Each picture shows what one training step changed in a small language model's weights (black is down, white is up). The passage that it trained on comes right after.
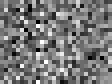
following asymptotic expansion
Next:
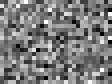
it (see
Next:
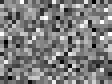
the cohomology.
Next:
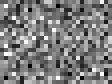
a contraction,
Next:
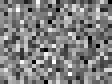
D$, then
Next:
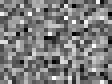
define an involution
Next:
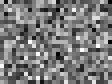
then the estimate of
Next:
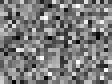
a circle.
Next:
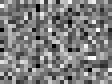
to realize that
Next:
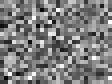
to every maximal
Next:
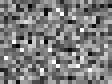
conjugated to
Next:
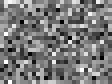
the planes have
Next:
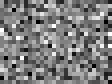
directly implies Theorem
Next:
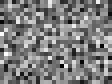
that is, an
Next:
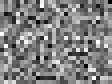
extension is stable,
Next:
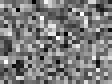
$ be a commutative
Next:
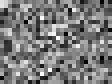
$U$ is
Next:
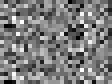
\dots \oplus
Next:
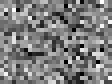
1)$ and the
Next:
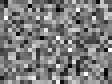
every uncountable
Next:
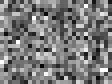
law guaranteeing
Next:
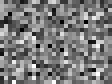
discuss, we
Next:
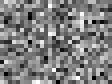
to first look
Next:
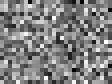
\lo I$
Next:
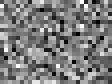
verifying neural
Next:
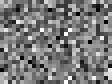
a suitable
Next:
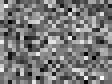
the approximation error of
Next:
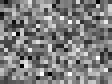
by $\mathscr
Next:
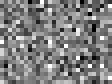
monoidal structure
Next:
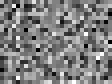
proves the claim that
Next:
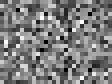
great flexibility
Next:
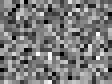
can compute that
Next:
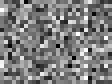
paper. In
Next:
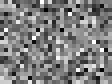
which require less
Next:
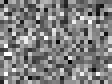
topological terms,
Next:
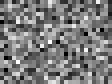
that $K$
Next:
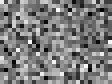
{\bf Case
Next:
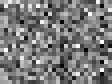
meshes are
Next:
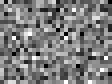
then it is
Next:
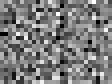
possible partitions
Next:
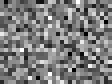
: u \in
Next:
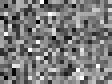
in the same row
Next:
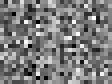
usual coordinate process,
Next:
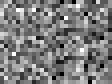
deal with
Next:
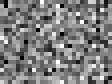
definite solutions
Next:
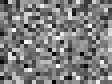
= R\circ
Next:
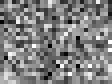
that every finite dimensional
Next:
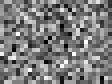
not significantly
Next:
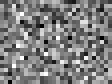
and stability.
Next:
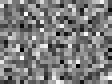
Merle et
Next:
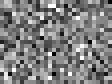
$ limits to
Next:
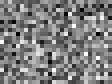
its first-order
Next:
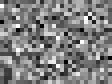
$G \in
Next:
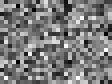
order by $$
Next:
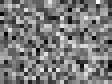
handle that,
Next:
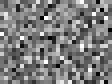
n$. Letting
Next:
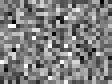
if there is no
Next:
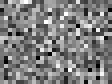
minimum (or
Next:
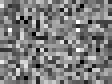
distance is realised
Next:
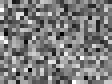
of solutions to
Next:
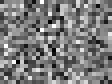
by polynomials), so
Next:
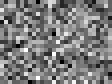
as the standard
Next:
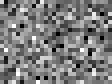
Poisson distributed with
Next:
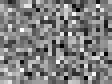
. $$ This remark
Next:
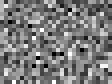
the decision variables
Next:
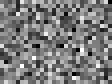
key for
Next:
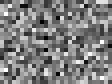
it here.
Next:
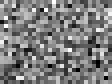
a corner,
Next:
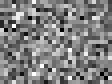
we show that any
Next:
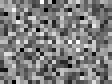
metrics which are locally
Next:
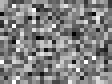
Finally, we note
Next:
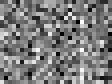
for the first
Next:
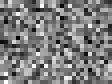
zero entry,
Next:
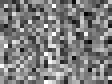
Thierry in
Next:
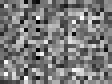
last terms above have
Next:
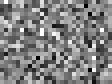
initializations at unit
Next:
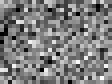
a contradiction.
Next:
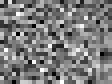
given by the following
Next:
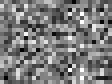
first and the last
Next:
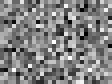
respect to the
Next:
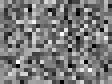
a controlled
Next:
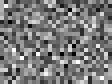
the reduced problem.
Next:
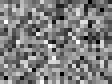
path with one end
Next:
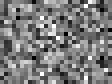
$X$ be
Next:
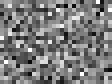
of dimension $j
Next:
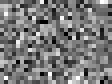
are denoted here by
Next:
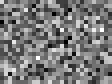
provide an irreducible reduction
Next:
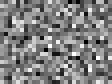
\rho ds
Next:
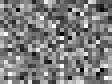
be the curvature
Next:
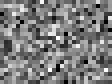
$A$ so
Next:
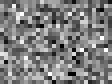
and Qi
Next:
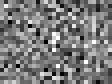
the entire
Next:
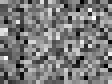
monoids \[
